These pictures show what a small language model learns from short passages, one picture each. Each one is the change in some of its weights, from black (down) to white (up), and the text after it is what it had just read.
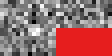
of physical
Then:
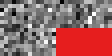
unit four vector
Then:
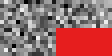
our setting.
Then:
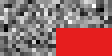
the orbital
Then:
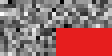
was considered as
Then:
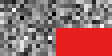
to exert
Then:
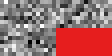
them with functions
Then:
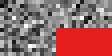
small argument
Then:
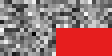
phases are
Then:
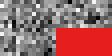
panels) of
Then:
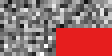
the collection
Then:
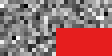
emission line
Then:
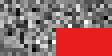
(ie., the
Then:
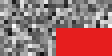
out of their
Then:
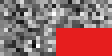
no unique
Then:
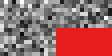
transmon 1 and
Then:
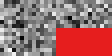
elements in each
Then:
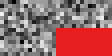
trace of the
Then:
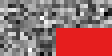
to form,
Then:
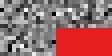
for white
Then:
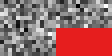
numerical integration
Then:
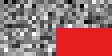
function of the
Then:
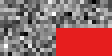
$U$ is
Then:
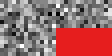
plasma electron
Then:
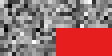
these phases
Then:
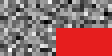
tx +
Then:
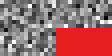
that contribute to
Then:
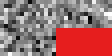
the recent
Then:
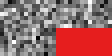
can be considered
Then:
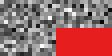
guess for
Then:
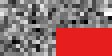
of $S$
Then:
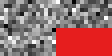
the temperature and
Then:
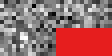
information theory. The
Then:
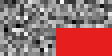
parameter at low
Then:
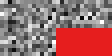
also provides
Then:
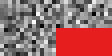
expanding phase
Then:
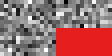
have been formally
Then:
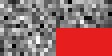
adaptive systems
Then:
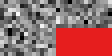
perception while
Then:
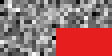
would fall below
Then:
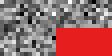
$\Omega$ should
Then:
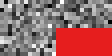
output represents
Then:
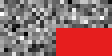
calculation of
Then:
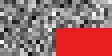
a critical point
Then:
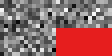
This system is
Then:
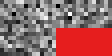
To help
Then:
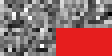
\logic to
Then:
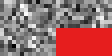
data. This models
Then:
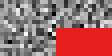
like to
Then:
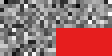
boundary conditions become
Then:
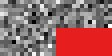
of Physics and
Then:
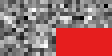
bins in the
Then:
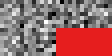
wants to
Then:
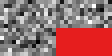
the original
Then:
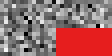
proposes the
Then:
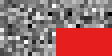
and z directions
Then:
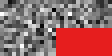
would like to
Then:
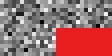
we discuss the
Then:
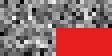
Given that
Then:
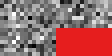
scalar field in
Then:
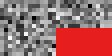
activity minimum
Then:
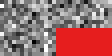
a good
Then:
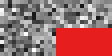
where the cluster operator
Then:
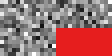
alone does not
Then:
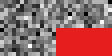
general argument
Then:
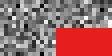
internal quark
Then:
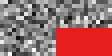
in steps
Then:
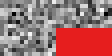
to be about
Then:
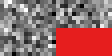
this section.
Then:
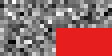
for proton and
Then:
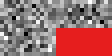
models given the
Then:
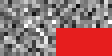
focus first
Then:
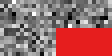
interventions depend
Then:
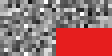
and after each
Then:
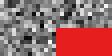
there are two
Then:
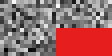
solutions of
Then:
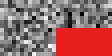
6 and Figure
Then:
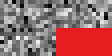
contains a
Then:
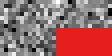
the process of
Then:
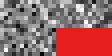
processes. For
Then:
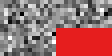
to the average total
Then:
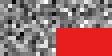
location of
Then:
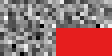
in homes
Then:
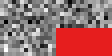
part of the
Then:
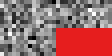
gradients have
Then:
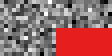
finite volume
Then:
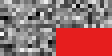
presence of matter
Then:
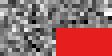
of $p$
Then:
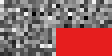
and Del
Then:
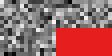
Law, is
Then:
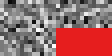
operational power
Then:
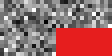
magnetic field applied along
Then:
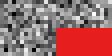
a function of
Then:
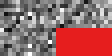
the first stage
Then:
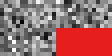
shown in Tables
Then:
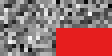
the blue
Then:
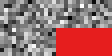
the effects due to
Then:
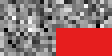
in general,
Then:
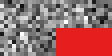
more important. It
